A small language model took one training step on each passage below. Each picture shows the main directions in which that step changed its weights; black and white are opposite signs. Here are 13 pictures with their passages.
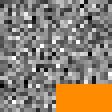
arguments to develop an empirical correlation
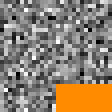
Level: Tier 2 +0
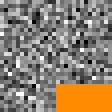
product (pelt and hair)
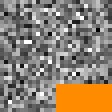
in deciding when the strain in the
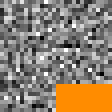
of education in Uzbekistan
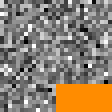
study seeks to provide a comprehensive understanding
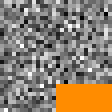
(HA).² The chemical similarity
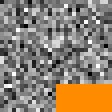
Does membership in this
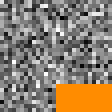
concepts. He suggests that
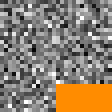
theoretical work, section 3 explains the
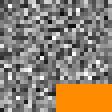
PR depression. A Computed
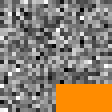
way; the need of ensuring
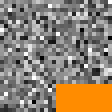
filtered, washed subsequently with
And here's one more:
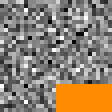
of epoxy-based composites.
